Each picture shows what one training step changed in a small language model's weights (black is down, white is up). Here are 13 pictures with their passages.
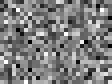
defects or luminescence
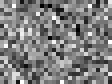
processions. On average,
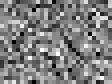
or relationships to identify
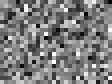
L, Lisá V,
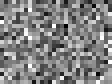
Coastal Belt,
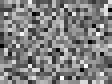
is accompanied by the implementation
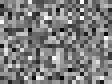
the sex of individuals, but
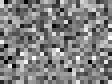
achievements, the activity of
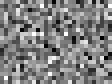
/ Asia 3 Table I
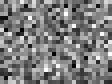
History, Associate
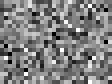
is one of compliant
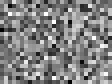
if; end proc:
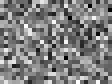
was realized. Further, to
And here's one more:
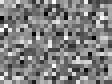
the table above show that the research
